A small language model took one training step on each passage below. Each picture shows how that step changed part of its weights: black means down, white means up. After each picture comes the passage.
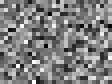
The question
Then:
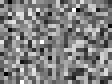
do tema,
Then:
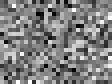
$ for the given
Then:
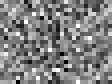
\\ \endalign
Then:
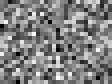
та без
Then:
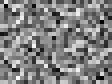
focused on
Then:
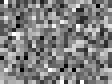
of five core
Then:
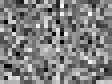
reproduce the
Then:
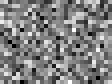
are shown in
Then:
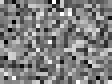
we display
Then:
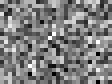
the surrounding
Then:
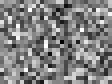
linewidth of the
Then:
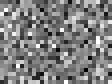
absorption contributions
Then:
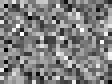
identify a region
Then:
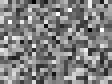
methods are known to
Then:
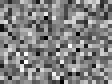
– ishchi organ
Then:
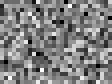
elements and
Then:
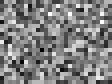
the base model's
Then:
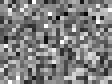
in which case one
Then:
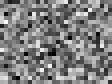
уровне с
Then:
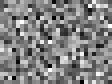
slightly below
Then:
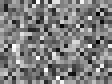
ILC have
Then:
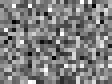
of exams.
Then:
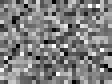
GeV), and
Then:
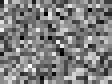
workflow selects
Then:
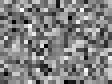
tehlike ve
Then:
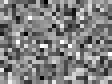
the MW.
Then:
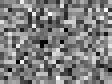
contact has a
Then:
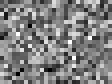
be essentially
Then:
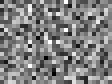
and optimisation
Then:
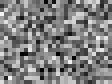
flux in the
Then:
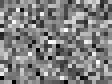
com base em
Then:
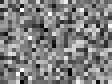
and resistance
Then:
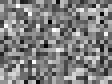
compression in
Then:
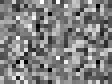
de la corte
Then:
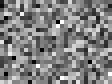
the person's
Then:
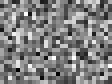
calculations of the
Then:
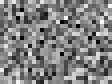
border matrix
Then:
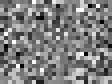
quanto eu
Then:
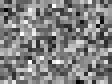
applications, the
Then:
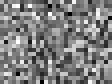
distributions for several
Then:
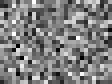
proposed for this new
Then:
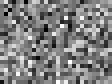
and Cs
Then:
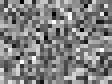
refer to the measurements
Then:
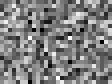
collision are
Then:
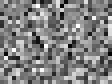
whether one
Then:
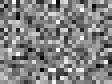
grid size is
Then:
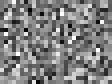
adición de
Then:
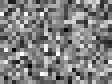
das demandas
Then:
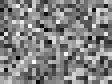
validity. The
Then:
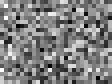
the low resolution
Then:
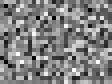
particularly of the
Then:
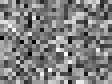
higher gas surface
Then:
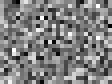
treatment of
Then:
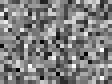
crossings of the
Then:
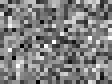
the properties of
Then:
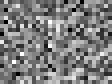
+ \epsilon
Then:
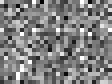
by Nair
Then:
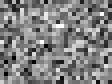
na stronie
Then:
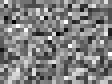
underway and
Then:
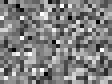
ham muhim
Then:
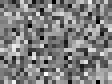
la muestra
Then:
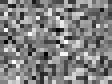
for other sectors
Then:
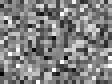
in the behavior of
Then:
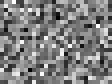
abordando las
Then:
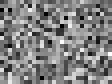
the City.
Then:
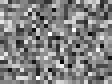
are directly
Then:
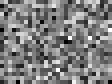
this approach is
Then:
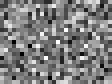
by merging
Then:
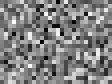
and confluent
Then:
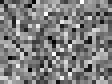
(C- and
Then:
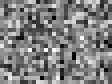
as it is the
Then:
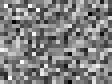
variaciones en el
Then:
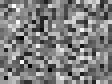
for a number of
